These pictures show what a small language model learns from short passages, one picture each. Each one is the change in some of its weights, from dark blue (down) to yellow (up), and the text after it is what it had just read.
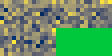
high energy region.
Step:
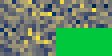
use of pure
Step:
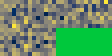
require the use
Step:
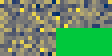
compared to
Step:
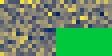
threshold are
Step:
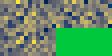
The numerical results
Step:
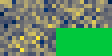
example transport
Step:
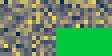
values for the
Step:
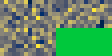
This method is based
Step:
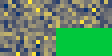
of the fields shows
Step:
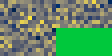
refer to
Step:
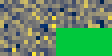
based on the
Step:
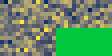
a gating
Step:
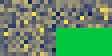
\ee We find
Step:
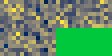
de cinco
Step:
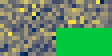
do not show such
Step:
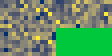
dust and gas
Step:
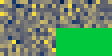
comments. The
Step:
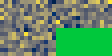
contribution and used
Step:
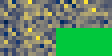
of the order of
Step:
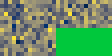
at frequencies
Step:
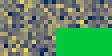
as is found in
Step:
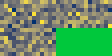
want to
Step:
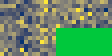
doi =
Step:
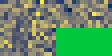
meshes contain
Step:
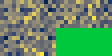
show that on time
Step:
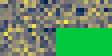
we show that
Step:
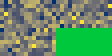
in analytical models
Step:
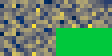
the two models
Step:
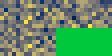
the measure on
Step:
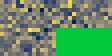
are therefore a
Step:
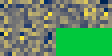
differently if
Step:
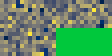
are based on
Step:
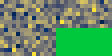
states from the
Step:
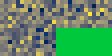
are still
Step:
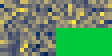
maximal allowed
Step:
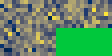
absence of
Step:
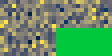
without saying
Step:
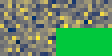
order, but
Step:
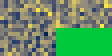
and $b$
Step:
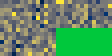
In rising
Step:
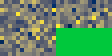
gaps are
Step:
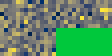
\ee \be
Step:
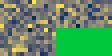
state is present
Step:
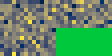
soft excess
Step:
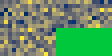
norms on
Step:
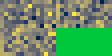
$A$ is
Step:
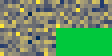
plotted in order
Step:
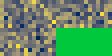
is assumed.
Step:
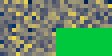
We extend this
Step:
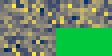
are the active
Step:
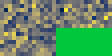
configurations are
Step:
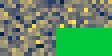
the pattern
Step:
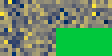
atomic energy
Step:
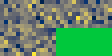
the analogy
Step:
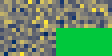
and Flame
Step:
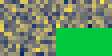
allow frequency components
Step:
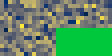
for describing the
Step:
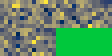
the National
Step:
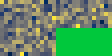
conditions for this:
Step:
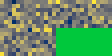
symmetry currents
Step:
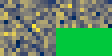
the magnetic field
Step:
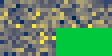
the nuclei
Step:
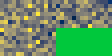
the rotation
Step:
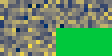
discussed in a
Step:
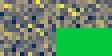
field equation is
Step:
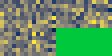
emerges and
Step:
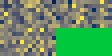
in order to
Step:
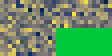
are very close
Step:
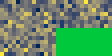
of derived
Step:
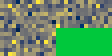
model fitting.
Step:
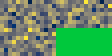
The most important problem
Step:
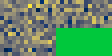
impact of the
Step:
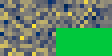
the final
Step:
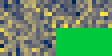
in total, or
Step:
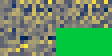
suggests that
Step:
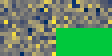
are relatively
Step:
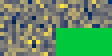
field gives
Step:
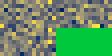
curve on
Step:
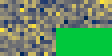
weak fields
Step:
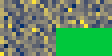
is shown in
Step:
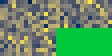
is indeed
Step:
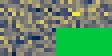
five independent
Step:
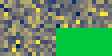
both, the
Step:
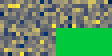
motion for the
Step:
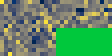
query that
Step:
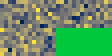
but greater
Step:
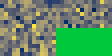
the sparse
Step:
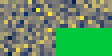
- \hat
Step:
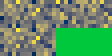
scalability of
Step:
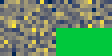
make them
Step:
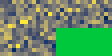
distance must
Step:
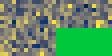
dip. The
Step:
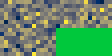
the same form as
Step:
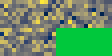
higher resolution the
